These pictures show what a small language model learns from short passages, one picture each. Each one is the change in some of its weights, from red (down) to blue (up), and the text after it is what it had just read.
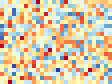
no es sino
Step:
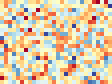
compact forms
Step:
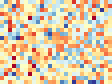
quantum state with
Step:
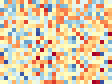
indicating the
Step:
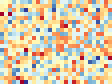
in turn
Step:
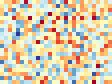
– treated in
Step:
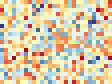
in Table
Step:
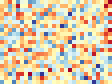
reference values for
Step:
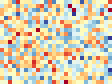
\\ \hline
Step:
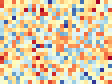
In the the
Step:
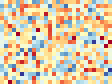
de Ação de
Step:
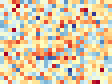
that sample
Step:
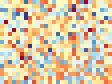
life in
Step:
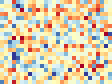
Figure 3.
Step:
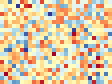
before their
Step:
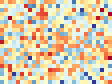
the source of
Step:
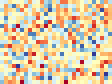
current to
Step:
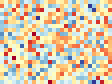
Sample 4
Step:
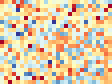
large with respect
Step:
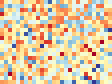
the values of
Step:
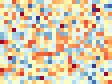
our comparisons
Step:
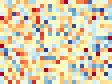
e promover
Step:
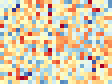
de centro,
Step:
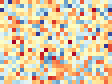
ook naar
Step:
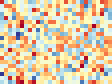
set is described
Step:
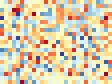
&of the
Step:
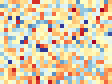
and listen
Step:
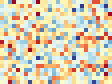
by row:
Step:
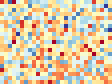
the die was
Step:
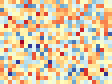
of photons
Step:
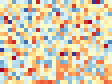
our own
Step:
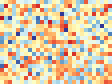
nur noch
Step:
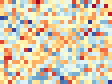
parte e
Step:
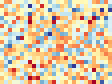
interaction and
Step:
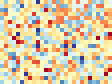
could reach
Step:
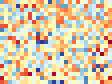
Kayode ,
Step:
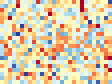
notation to represent
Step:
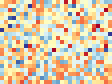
or wart
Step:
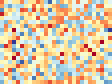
the above
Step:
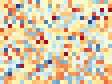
interval of about
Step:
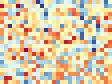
I provided the
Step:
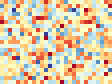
which looks
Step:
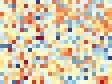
Program under
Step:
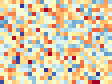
respectively. The
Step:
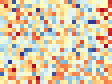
and TG-
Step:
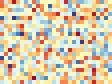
main factor
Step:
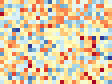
the left.
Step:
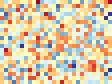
Area and
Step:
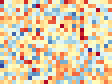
does not have
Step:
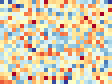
10 theories
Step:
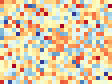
kind of
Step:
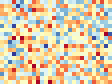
and Figure
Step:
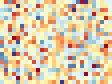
& loui
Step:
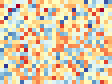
acting on
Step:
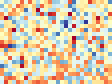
examine these
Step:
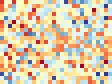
of search terms
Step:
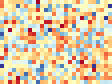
pensar se
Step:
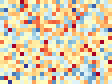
on the impact
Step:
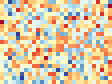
one another
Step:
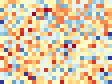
The reason
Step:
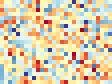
specimens were
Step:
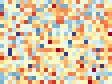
done both for
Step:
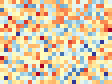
of the two
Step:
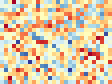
that enables to
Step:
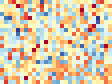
cores +
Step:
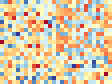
physics such
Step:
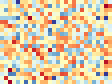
system integrates
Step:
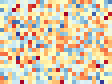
Kreber va
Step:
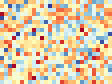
factor of two
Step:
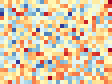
term reflects
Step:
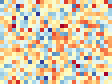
tanto en
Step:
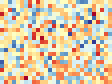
fit the
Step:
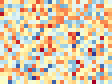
the same time,
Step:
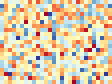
a facile
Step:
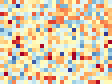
steps have been
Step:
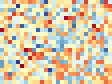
an inclusive
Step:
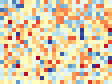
should not be a
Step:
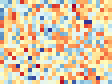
since among
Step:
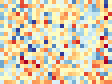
Russ. -
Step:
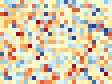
performance of this model
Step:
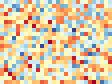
formation of
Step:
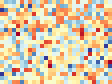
can potentially
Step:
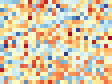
the supercritical
